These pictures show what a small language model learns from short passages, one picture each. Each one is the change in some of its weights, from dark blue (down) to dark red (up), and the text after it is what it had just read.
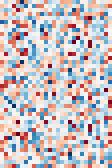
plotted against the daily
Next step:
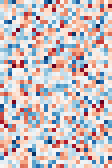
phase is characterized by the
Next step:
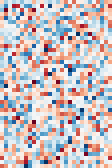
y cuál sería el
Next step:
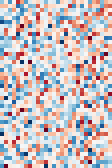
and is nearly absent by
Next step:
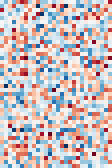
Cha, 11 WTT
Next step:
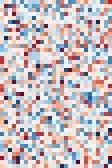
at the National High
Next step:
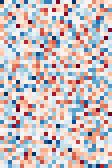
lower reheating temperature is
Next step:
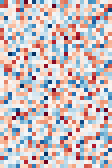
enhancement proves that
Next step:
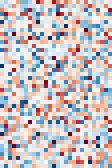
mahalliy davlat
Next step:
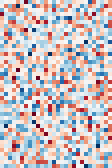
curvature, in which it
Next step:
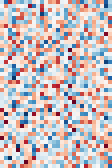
to tweak future
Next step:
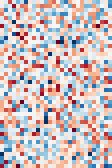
due to a shift {\em
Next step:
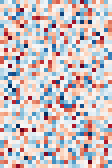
operator in $\goth$.
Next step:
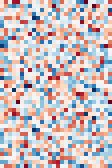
de competência, à
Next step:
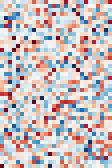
the hysteretic behavior
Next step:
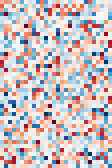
possibly the object is
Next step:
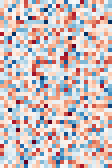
justifier qu'il
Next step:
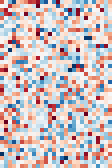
the dipole model for the
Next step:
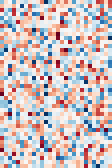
find that the observed phase diagram is
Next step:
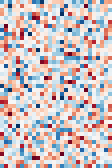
If one looks
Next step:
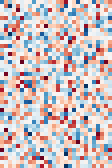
all multiblocks in Ref.
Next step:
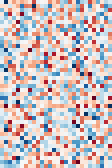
impact parameter and jet production
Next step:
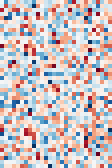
should be emphasized that
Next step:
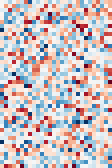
state of an entire
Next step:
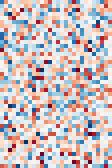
usability under laboratory
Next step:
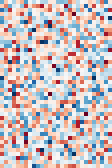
jet proper motions (up
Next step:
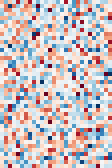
input parameters, determine the
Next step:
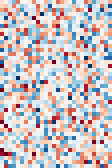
for the automatic
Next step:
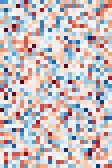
vortex glass has
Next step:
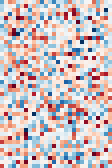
Tc compounds,
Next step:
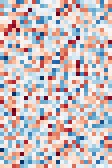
nace en el fondo
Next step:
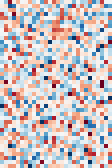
уровень доходов
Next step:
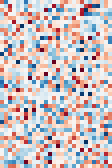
of turbulence, which
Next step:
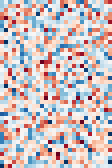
35 años y la
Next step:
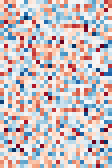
(j) Multifractal
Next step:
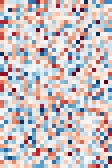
with global Noether
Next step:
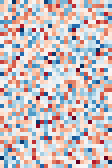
in the last sum is
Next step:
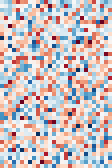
for a collision. To sum
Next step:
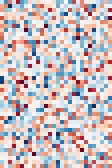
to any given observation depended
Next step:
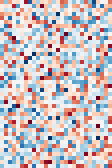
High Temperature of
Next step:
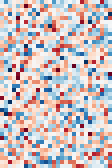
как правило,
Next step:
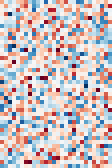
derivation of expressions for
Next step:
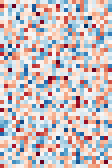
existing experimental findings for
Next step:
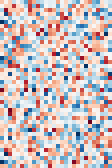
that generates optimized device
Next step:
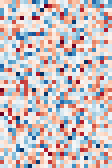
that $\tau_\beta$ could
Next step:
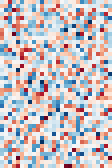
chameleon can be less
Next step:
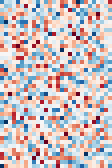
dos fatores de risco
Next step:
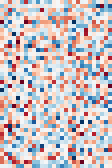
one of the highest
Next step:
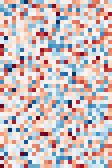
Council Discovery
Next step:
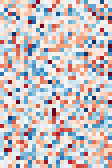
іншому, менш
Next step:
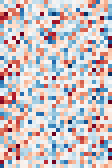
нагрев воды
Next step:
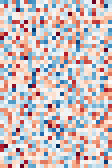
ensure that compiled
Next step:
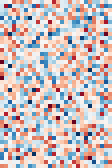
analysis should provide a good
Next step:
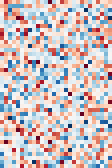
the two polarization and all
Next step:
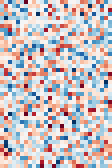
сўнг, барча
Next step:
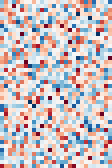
classify the code by
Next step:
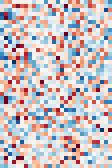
(PSF) for the
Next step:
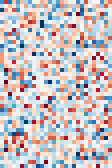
thousands of valves
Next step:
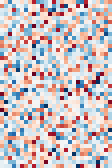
tosınan payda
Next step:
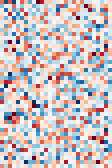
jarayonida nazariy
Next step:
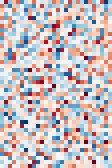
Uning «madaniy
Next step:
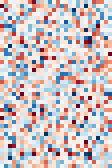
birga chidamlilik
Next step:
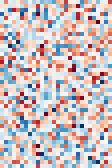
liquid agar was
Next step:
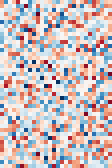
and the main performance indicators of
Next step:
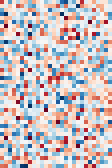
de la fertilización
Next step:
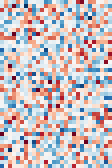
validity of that view is
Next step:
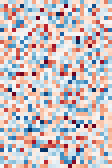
points $\tilde{y}_t
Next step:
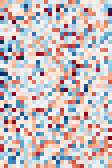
xos odatlarni,
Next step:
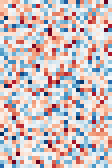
ce taux à la Figure
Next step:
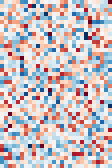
é uma questão que
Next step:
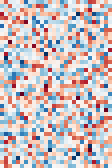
plásticos es de
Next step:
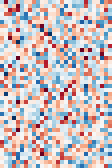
University of Illinois at
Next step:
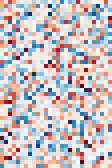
не ведала более
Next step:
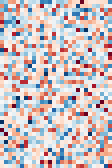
Creative Commons
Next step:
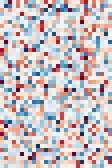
сетка КЭ
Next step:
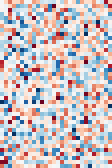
juda katta
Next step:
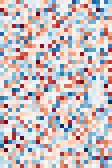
correlate the mechanical behavior of
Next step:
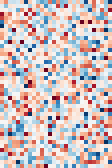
of Philosophy
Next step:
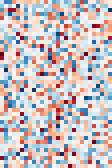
kam ikki.
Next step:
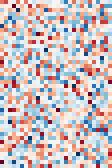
the leading order corrections of
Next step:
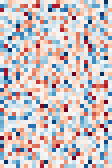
is complex and may not show an
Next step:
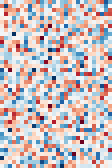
how frustration can
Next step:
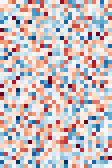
conceito deveria ser
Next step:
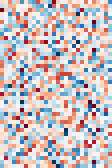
ilə yumşaq
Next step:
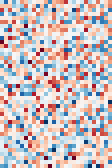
two star formation rate tracers
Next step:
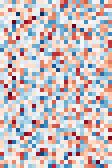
thick anisotropically
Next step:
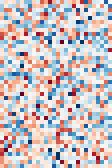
limitaciones del estudio se
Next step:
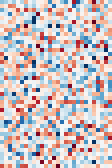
for these hits corrected for
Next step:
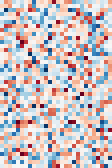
remarkably high activity
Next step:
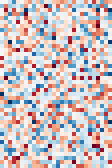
efficiencies (negative)
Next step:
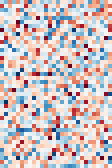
scanner (Epson
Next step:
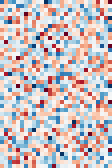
peak when the QD is on
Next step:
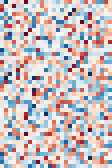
added complication because the
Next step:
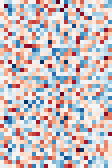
variations. Deformations
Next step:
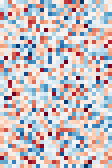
– die Citizen Science
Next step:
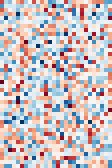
IVa степень
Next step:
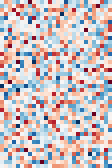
that return a lower
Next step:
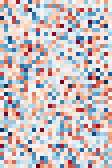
a Cleopatra
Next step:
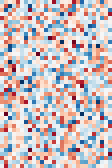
намеће и
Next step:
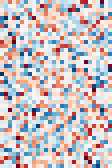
на даден проект
